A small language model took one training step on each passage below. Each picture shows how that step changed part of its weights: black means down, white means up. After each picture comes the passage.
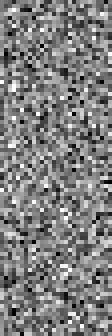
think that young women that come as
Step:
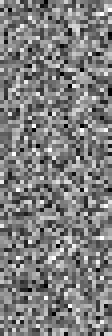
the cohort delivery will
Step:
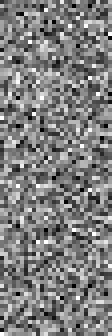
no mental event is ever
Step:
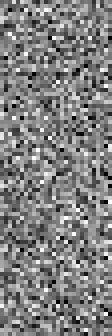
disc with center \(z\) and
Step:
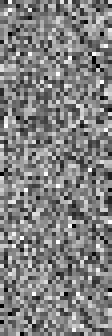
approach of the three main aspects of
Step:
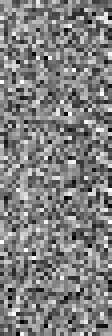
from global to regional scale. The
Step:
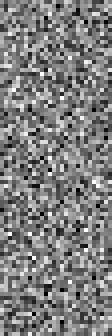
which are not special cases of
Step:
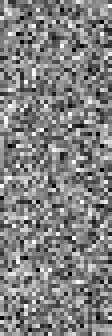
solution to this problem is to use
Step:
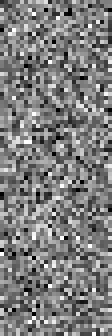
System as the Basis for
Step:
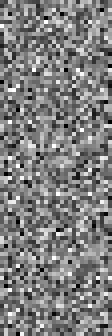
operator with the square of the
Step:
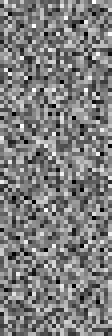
and Chika Asogwa
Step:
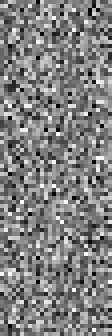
Hausdorff foliations}
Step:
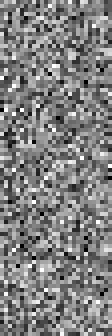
product systems, just two vectors in
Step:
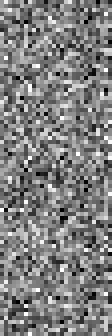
appears to be significantly more difficult
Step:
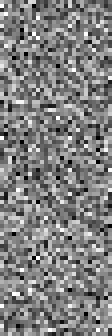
"dominates completely". The
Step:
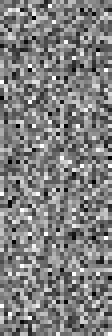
teachers and to follow and support the
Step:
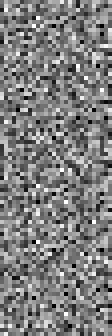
role in the field of education in
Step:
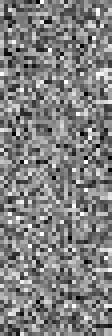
on $\MM$ given by
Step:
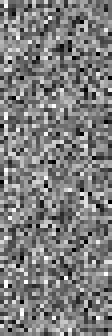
Queen's in Pure
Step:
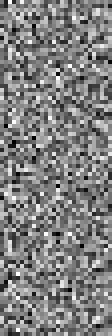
Two ground antennas located
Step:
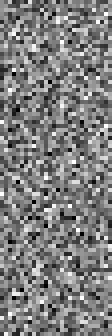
for much encouragement and support.
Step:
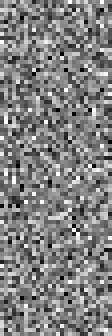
the configuration of personalised learning
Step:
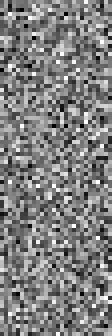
and a higher acceleration results in
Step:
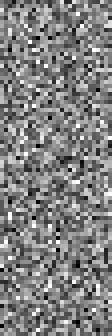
\end{equation} and
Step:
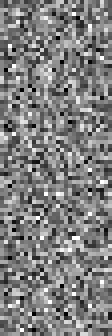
such that...'') we can
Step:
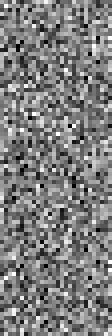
is profitably used also in
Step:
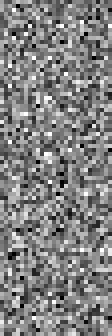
sound objects makes it possible to
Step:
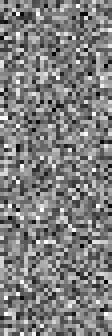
no $abcd$ pattern,
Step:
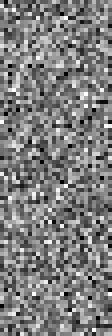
requirement for the state. As
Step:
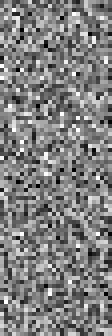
slender grain can grow
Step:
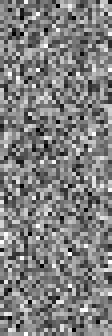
include an early diagenetic model
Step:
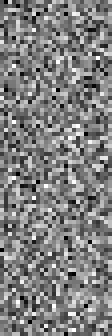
these aspects, the project can
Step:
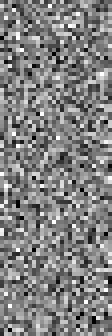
of $X$ can be replaced
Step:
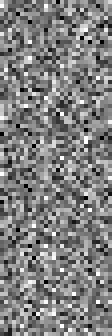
(Mahdy *et
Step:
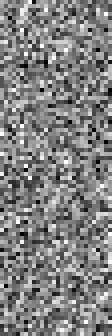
of PD. Two equal interconnected
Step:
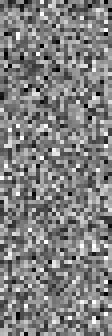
$p < 100$ according to
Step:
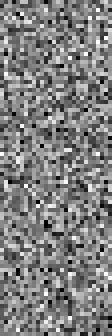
Methods / Study design and
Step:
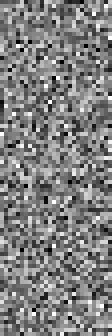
with sets of positive elements ${\mathfrak
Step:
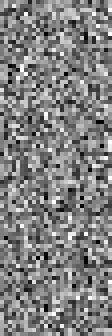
C. Statistical Analysis The data
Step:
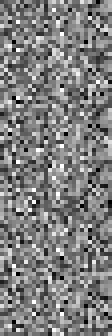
IMPLEMENTATION The
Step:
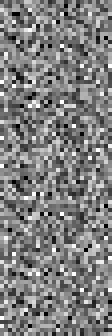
Centre, Management and Science
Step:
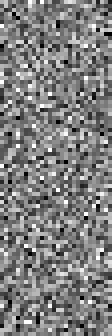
$\Delta {\bf Y}$ is
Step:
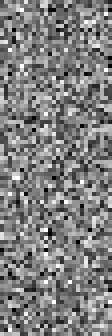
hegemonic narrative.
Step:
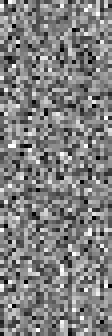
Can we achieve such a bound for
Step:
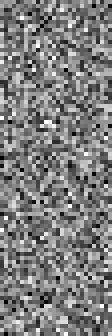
the same wall or signal stations
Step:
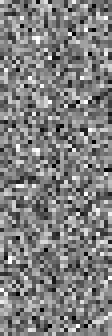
and $v\in A$.
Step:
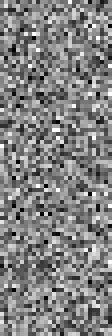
SAM Implementation The
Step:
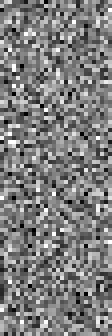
be developed, he contradicts
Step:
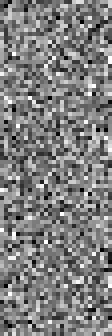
URL by using personalized
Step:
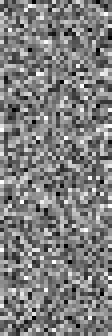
school on time and to bed
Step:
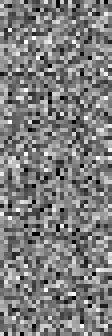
of life, which challenge not only
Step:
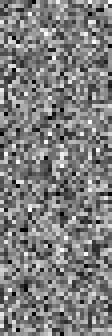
JUTH cancer registry
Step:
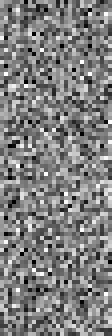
only have continuous dependence on initial data
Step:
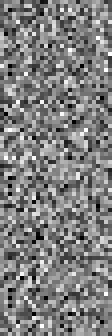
concentrations. However, for
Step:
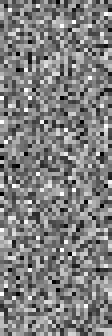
for each of the remainder terms
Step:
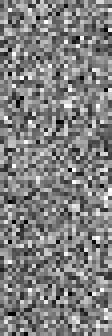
In Section \ref{pre},
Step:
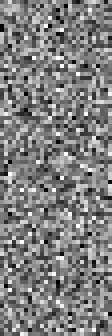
HRT in patients' quality of
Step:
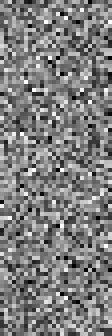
\[ \lim_{\epsilon\to
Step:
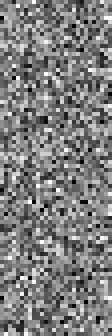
have shown that these corpora
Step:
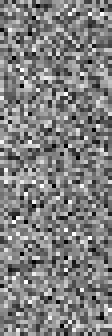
to %\beqnn %
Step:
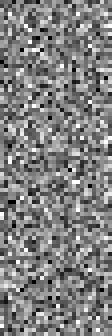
\end{align*} where the
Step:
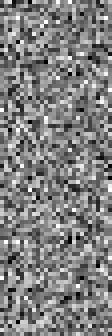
specific primer pairs. For both
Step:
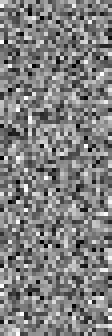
of Observation and Modalities of
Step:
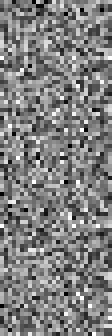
understand the facilities in the
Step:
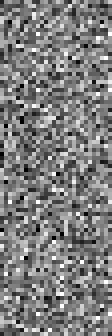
if \A is accessible with
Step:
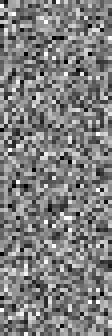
is significantly efficient in discovering
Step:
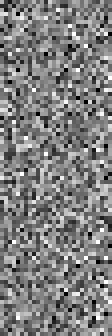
$1 \leq i \leq
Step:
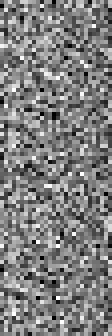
are validated firstly by
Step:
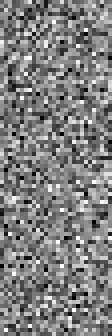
use of the building were considered.
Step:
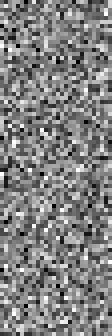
of avoiding human wildlife
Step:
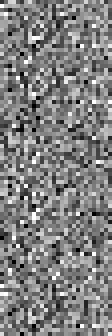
price. So, price
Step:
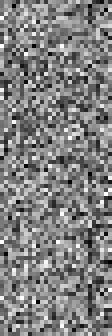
can be applied also to nonlinear
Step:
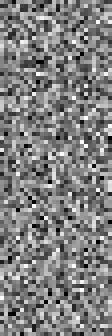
writers develop and express their
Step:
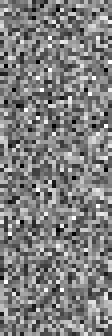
priorities, and degree of
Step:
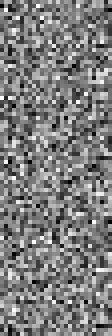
of forearm were inversely related
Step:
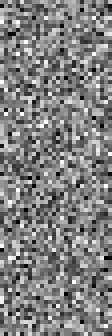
three dimensions, and the Euclidean
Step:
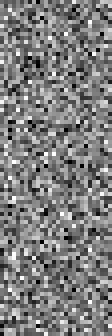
same as in the classical case.
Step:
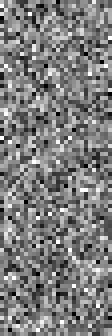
nevertheless, should embrace
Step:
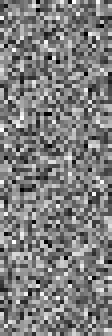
crop in your winter
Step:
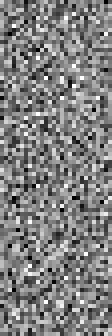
then there is a newform of
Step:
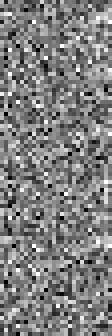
growing emphasis on the requirement for
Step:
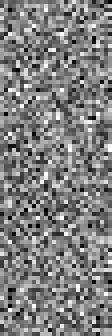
1 and 2. The following observations
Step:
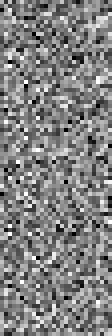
pressure of the fluid,
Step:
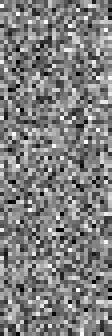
conditional expectation with respect to
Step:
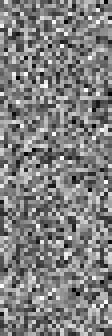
and biological environments, to
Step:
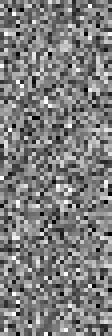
v $ for some fixed constant
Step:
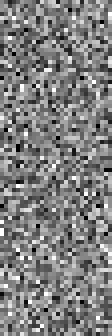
polynomial of $f$. In this
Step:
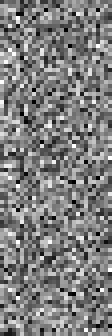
contributors Gernot
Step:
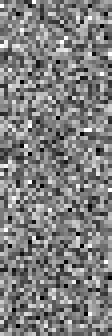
were ever corrected in
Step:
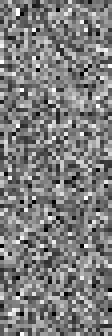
partition of the lift graph
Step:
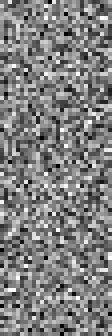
the table presents the distribution of participants
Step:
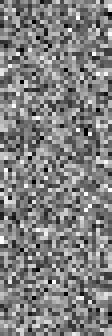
the argument with resource based view
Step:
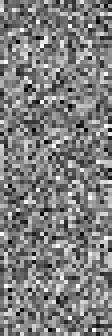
for noise prediction. It can also
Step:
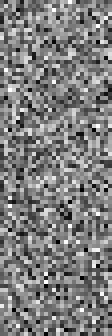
presented method. In Section 4,
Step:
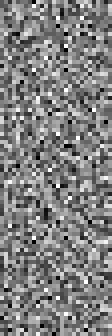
the map $ s\mapsto
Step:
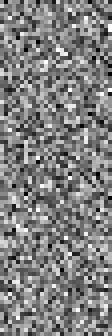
previous section with a stacking sequence
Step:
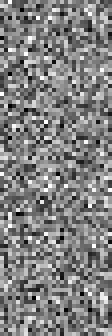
dispersive shock consisting of
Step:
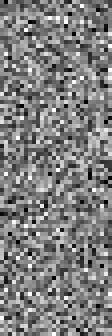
$M_p$ are symmetric
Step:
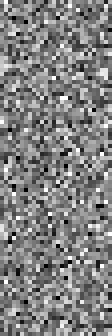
to be accounted for in sustainable
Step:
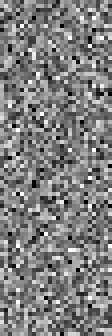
group. PRP dressing
